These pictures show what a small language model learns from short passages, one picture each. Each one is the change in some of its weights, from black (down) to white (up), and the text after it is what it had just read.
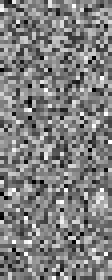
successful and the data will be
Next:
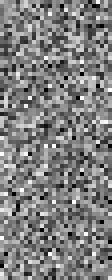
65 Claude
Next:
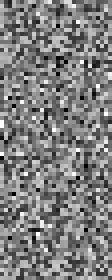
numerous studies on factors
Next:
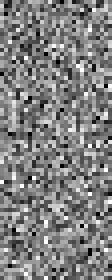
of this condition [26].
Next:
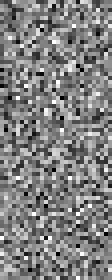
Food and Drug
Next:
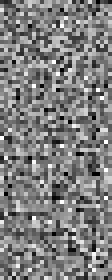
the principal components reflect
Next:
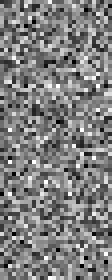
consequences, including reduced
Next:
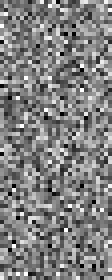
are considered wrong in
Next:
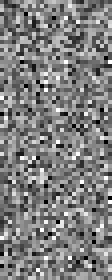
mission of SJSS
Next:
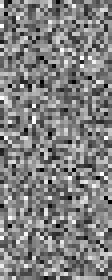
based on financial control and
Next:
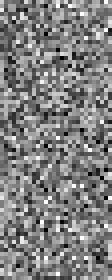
told you that when the
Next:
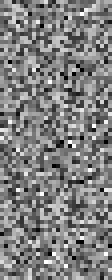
no new data were created or
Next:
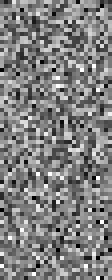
comparison of MEAs with
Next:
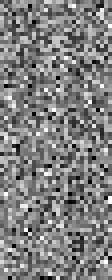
particles. The second step
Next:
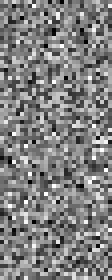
semantic similarity method
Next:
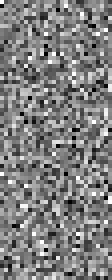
The joint analysis however showed
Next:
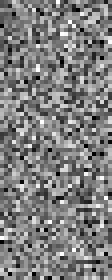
events are all parts of an
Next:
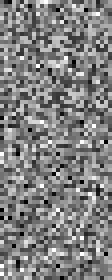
size a₂ = Medium
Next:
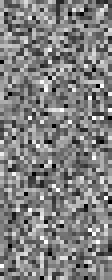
because this defines how we
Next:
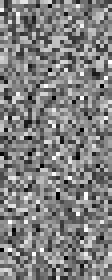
(CEN), which
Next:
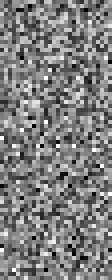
mass density upon SLB
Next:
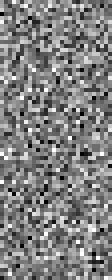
execution: MOVE
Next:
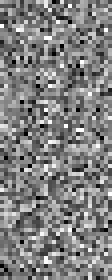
Arduino The
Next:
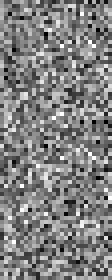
to the syntax of the
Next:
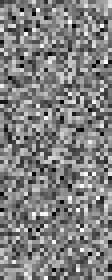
al. [25] studied
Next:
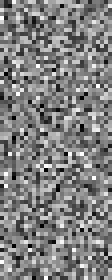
English Study Program
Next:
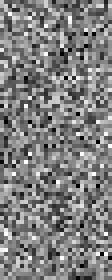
line in Figure 5 represents the
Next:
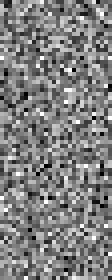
and the student stores this
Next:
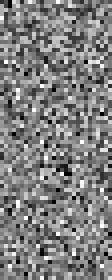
English medium college namely
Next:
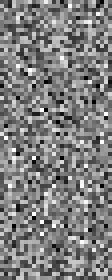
zones, suggesting a
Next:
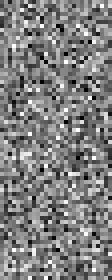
For negative control, clots
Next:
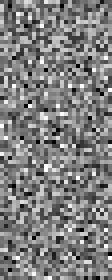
heave plates -
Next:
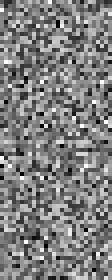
their motivation strategies and
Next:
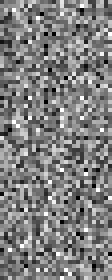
28 of which are
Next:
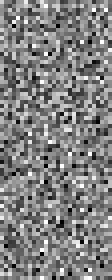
very well suited to
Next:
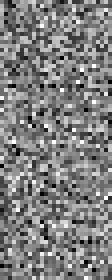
to a great difference of
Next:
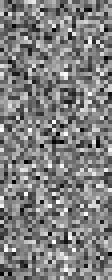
been formulated with statistical criteria
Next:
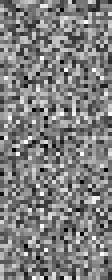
a lot of properties of
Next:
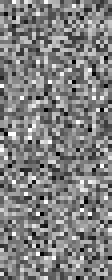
II. EKV
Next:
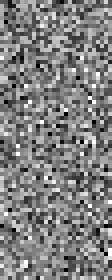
to the deleterious
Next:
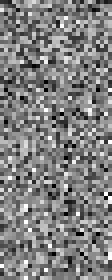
the top surface of the
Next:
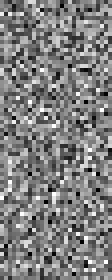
been invaded by
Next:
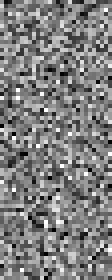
in Benin City
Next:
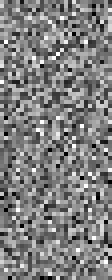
adopted. Purposive
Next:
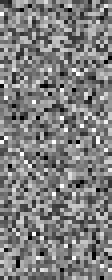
salmonella etc.
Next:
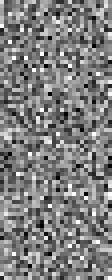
requires significant investments and
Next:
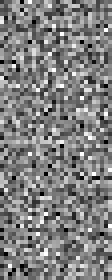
In addition to external knowledge on
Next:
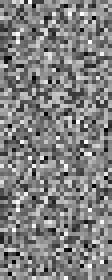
frontline and
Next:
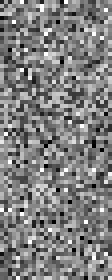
tertiary care
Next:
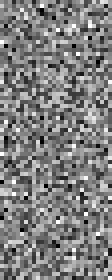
chemical reaction and multiphase
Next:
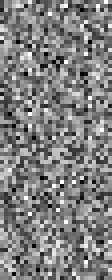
harvested for
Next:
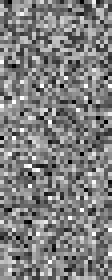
and dried at room
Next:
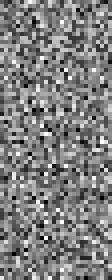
lot of ideas and
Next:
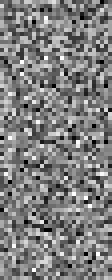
brother / You will
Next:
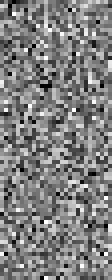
findings suggest that cement
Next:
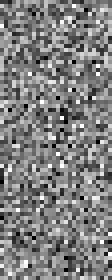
on the transition pressure . Figure
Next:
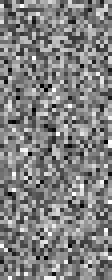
challenge. The first
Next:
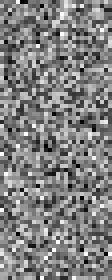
today is oriented toward
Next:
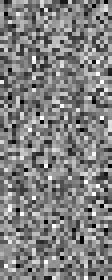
from Bangladesh.
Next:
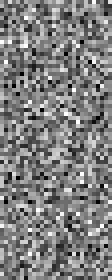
oxide topical gel
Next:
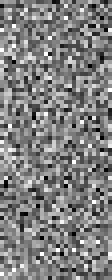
dominated. However at high
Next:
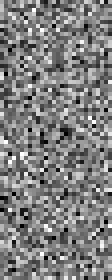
In *Cours de
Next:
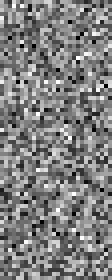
level of FSH and
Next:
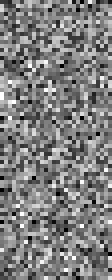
the device level via a
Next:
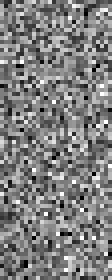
by the waste wave. The
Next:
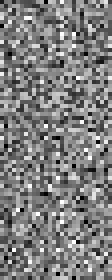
time can be easily
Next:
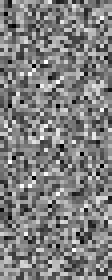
for IDR for
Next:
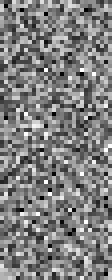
research and clinical validation towards
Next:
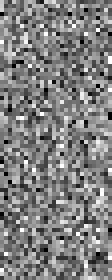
7 data. The basic
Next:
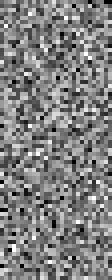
be specific to just one domain
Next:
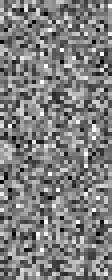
Greenhouse Gas
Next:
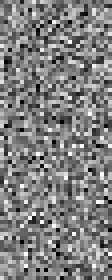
of Technology – Digital
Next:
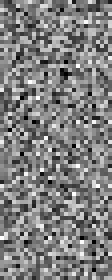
a high structural quality and low
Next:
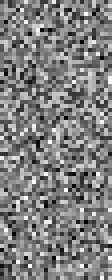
Notes 1.
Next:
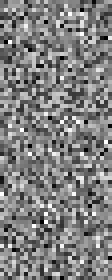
so on. Expected size
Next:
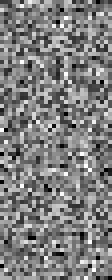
the development of learning media using
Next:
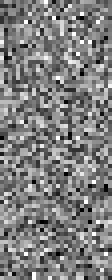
index of congruency
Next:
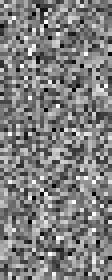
eye diagram in Figure
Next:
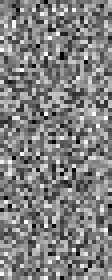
are not well established. The
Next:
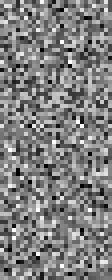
minimal errors.
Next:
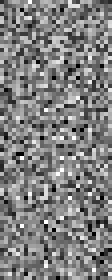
World Health Organization
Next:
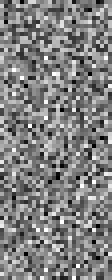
information, but it cannot create
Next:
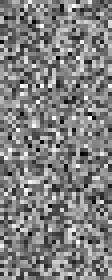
Motivation for student
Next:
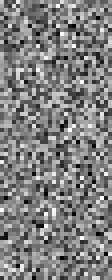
is independent factor and soil properties
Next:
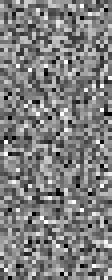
analog PID temperature
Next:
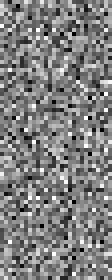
evaluated, namely coaching
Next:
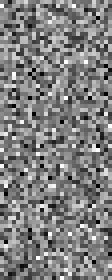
decrease in the resulting speed.
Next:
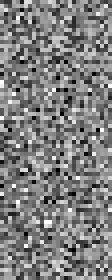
grounds staff, and a
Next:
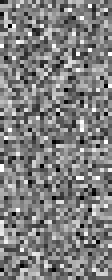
assessment, the Prime
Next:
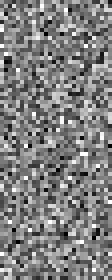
of Science. So, I
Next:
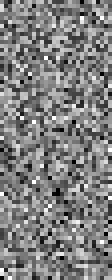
and possible strategies for each type
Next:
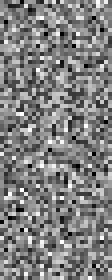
effects is driven by
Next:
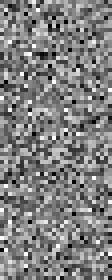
dilutions of each of
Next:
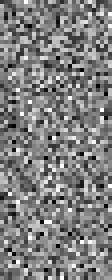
it holds for every
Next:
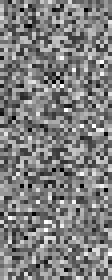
results than treating an
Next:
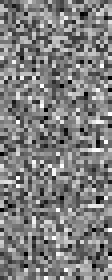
part of this work a new
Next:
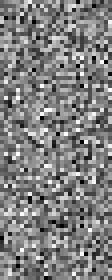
Marker -i or
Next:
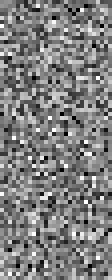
fiber Volume of
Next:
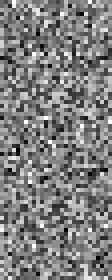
the matter lies agency:
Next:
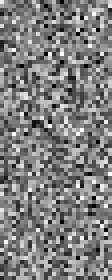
mass below the structure foundation
